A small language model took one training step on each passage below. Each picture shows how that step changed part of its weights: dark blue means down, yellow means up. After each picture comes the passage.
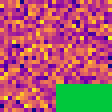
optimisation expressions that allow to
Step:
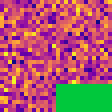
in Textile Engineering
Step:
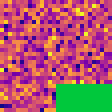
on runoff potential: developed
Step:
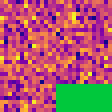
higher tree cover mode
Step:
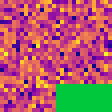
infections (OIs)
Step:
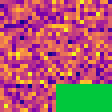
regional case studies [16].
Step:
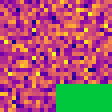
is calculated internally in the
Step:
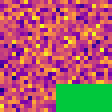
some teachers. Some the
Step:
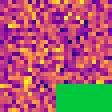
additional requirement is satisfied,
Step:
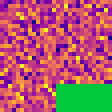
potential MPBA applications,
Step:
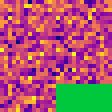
min before making up to
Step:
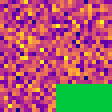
quite complex phase space, with a
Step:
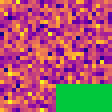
to the wards, monitors
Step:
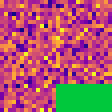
to improve metadata quality,
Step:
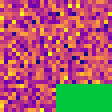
running modes one has to
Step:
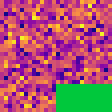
India ^bDepartment
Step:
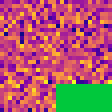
external irradiation
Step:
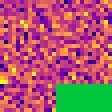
are their partial transpose so
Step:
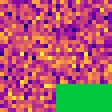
and multiple tracks are an
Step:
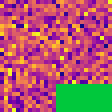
and $C_{\mathrm{sq}}$
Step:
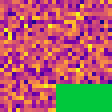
In their series expansion study of
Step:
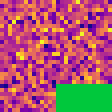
produce power and heat, they
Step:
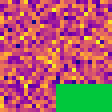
a local self-energy.
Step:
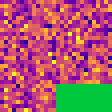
turning up the sound in order
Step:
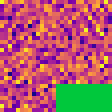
concerns subconstructs
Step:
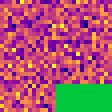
solver applies constraint
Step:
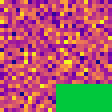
rather than $\alpha\to 0$.
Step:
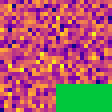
greatly deteriorates
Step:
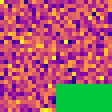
creating programs manually using a
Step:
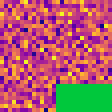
algebraically localized,
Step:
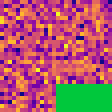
that without thermal random field,
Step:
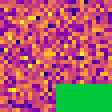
thus $f_{ij}$ and
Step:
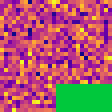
be converted into optical length and
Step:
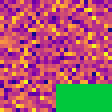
question is not under control. It
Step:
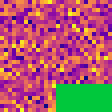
simple. Insert
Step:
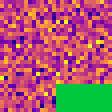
points directly excited by the
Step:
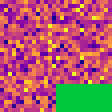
studied by us. Because of
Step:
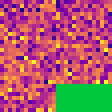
high-quality data during the
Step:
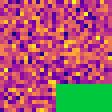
also negatively affect product
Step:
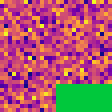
easily be configured as
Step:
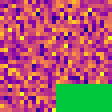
determine a change in proper motion
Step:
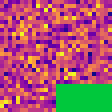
simple online log journal to
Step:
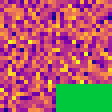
spread in Turkey.
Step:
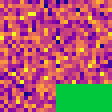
$n_0$, is quite
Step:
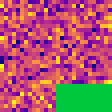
$c_{f T}$. For example,
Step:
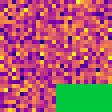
of quantum mechanics such as
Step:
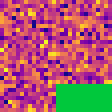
the time evolution of the system's density matrix
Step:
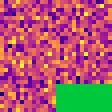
We leverage this observation in the following
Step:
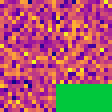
be written as \bea
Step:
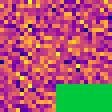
are rarely implicated in any
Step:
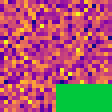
perbromide (1 g.;
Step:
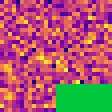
Adige). Other cases provide a
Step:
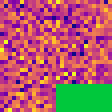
are concerned. We have only
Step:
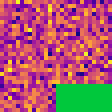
given a second chance by our
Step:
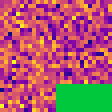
rare processes. For instance it
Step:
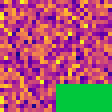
and reducing sugar,
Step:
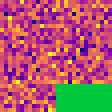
NED. Before we
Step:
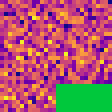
The limits of language cannot be
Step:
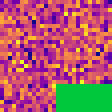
the time M82 was being observed.
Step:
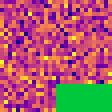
two networks are, thus, in
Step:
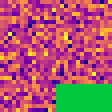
Many approaches calculate it
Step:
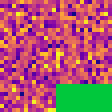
and (3) the fact that we are
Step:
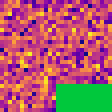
scheduling for hard
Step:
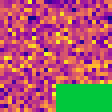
can be effectively used for quality control in
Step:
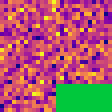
single QW of 8 nm width
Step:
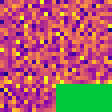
uncertainty of the
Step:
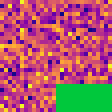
boarding students. The results
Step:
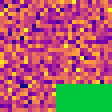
of contact data and results from
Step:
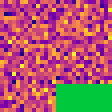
A reason why training from a
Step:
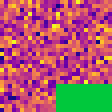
and development agencies, all organized
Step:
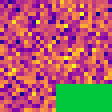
model was used to discuss the impact
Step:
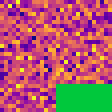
stimulus responses right
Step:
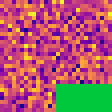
its length $L$, see Fig.
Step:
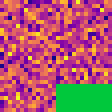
and $C$ are found to be
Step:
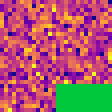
evolution. Thus, we cannot
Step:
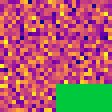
be more active metabolically
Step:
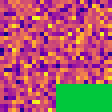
This research has made use of
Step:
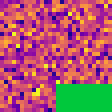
association, we create a
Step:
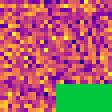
constant $k$ for this circular
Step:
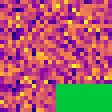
network structure. Note that the network after
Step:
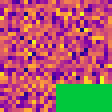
declare no conflict of
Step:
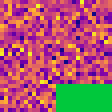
tragic loss and human
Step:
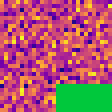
We give a rigorous
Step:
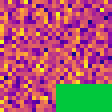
and PV power forecasting
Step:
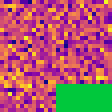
product quality. Coating
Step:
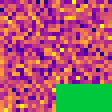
temperature of the black object can be
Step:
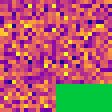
it 3 W - Admire W -
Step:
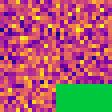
This method demonstrates how Jif
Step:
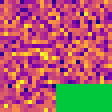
two saturation momenta and
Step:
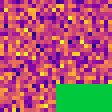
want 4 points in each final sub
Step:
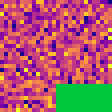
predicted to be direct bandgap
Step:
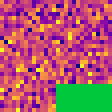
2. The validation set size is
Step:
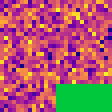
this project, we propose a system
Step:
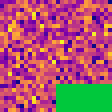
order plays a crucial role
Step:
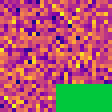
is not enough to explain these
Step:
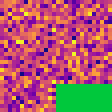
velocity structure similar to
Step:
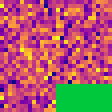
$c_{\alpha \beta}$ is a
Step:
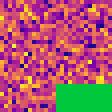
this state estimation cannot be
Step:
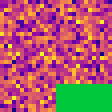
which could reach 0.4
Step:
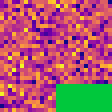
the techniques available for identification and
